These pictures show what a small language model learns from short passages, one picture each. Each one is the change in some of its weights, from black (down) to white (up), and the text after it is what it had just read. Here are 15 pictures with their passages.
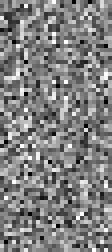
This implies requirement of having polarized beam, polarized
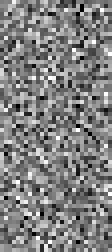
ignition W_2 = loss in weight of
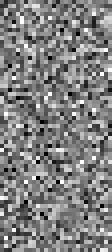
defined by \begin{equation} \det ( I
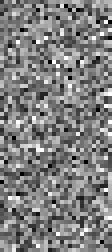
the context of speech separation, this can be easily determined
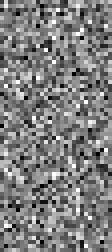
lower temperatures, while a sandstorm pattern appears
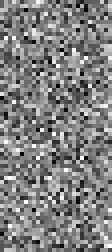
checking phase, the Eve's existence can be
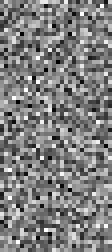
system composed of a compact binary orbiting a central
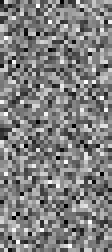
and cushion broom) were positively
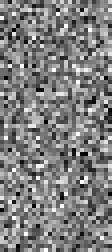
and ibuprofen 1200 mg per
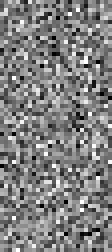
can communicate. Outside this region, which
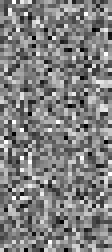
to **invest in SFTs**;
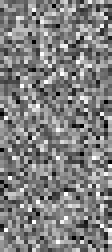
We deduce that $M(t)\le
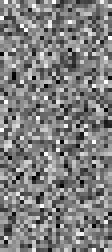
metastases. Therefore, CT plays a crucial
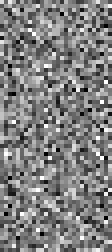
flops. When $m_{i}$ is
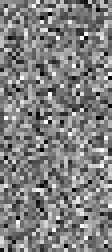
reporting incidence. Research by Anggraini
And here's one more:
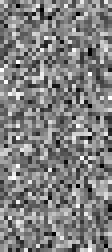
current, stray fluxes, thermal image,
